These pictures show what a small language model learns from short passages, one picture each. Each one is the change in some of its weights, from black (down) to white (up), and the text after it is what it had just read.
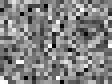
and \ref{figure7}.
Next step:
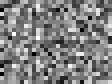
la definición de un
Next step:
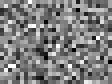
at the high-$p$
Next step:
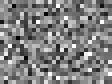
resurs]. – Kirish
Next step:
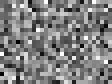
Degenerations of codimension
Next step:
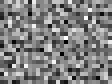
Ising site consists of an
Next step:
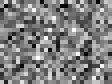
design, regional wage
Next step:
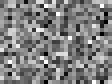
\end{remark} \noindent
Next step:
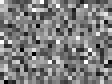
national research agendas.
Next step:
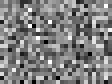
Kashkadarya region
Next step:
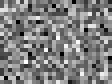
probed polarization geometries are given
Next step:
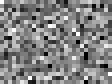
\citenamefont {Uphoff},
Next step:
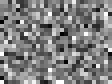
small-scale current layers,
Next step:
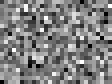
that is not closed). \item
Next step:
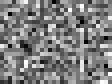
be the limit ordinals below
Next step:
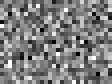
it reduces to the cohomology group
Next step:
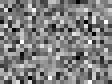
tarbiyaning naqadar
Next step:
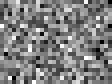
of the three slit
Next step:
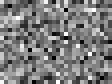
qizi NamDU
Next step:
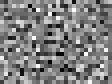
Palmas (TO)
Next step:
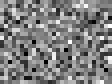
10],$ which defines a specific
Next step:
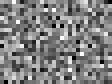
µm - set by a
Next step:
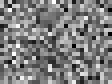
effects such as dissolved
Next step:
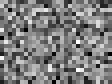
унвони ва
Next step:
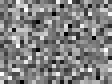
and $t_c$
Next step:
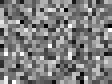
faoliyati yetarlicha
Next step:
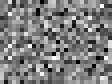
sites ${\mathbf{x}}=a
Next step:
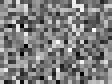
and thus is theoretically equivalent
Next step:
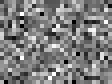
fluxes are expected to be
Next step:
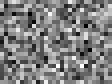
of younger solar-like
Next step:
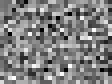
an updated version of the
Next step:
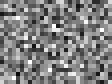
actions that result in obligations
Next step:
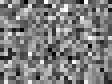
guruh bo'lib
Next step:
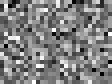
e os detalhes com base
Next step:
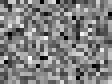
entanto, os sintomas
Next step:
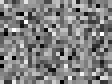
at $\xi=\infty$ gives
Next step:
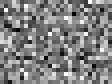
problem with right hand side uncertainty.
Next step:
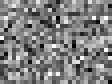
Three line systems are found at
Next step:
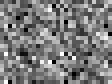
yang digunakan untuk
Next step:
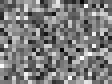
we obtain the second solution.
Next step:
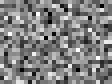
online communities? \item
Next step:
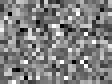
skip the details here.
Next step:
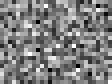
a single charge $a$ in
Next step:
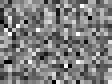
complex structures, K\"ahler
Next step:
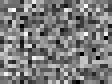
can also be identified, but it
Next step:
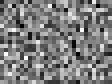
aplikasi tambahan
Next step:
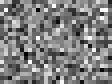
sanaydi. Ularni
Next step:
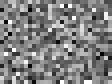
(\ref{ps}) satisfying
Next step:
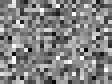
III de aplicación: El
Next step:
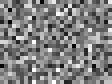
hamda adaptatsiya jarayonlarini
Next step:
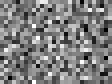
840 source utterances
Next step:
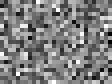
height of the vector~$\ph$,
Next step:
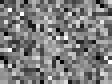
навчальному процесі
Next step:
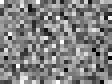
tactically similar to the one
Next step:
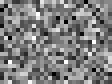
va sog‘lig‘ini
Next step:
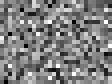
effective masses are plotted in
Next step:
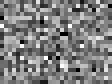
here, while a recent study
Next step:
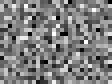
edges, since the case for no
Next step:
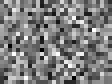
the chains of its irreducible
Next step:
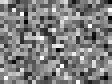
de um sistema fechado e
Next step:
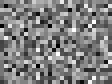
Academy of Sciences,
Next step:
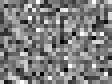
metastable state of the
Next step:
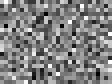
follows from applying $\theta$ to
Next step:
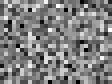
itself. Thus, uniqueness
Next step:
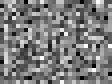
sebeplerle daha
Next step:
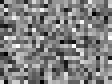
ultrafiltration and reverse
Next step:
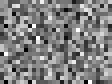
network intrusion detection systems
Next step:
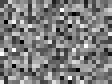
Lipschitz condition}.
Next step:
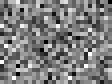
of the surface states: the
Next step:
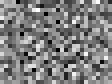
Hoji Muin
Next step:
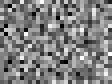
discrete Morse functions, in
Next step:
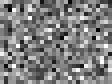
iron, while the red ones
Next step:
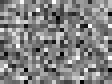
$T : X \rightarrow
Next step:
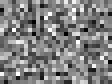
$C_n$ and to
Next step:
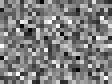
affected by the increasing contribution
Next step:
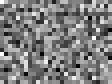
duality of $\V$ with
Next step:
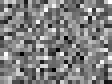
nomlari alohida
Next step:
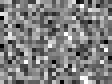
on a standard hypercubic
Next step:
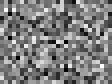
вообще из нее
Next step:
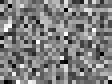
q]$. As a result, in
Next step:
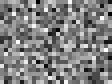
still the above-presented
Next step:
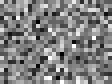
for $x \in Q$,
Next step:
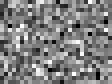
$W_i$ of all
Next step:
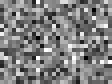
consider for a non-axisymmetric
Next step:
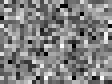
the scenario described in this work,
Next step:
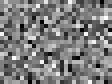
wave events. For higher-mass
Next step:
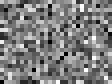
is a manifestation of
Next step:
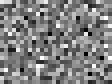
Sergio Moura para a
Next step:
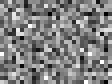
they cannot attain the exact true
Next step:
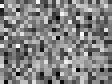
holds: if $E$ is
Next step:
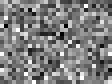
are comparable. The expressions
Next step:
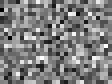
an integral convex polytope of
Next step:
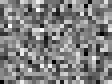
pulse sequence to reach this particular
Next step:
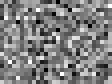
the paper. Sometimes we
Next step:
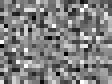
repeated bending and extension.
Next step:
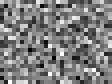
of airline managers
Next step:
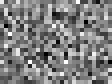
root. Members with label
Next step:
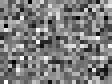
as a gatekeeper
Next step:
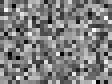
mathematical definition of Chaos
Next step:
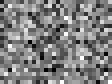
separable metric space under the weak
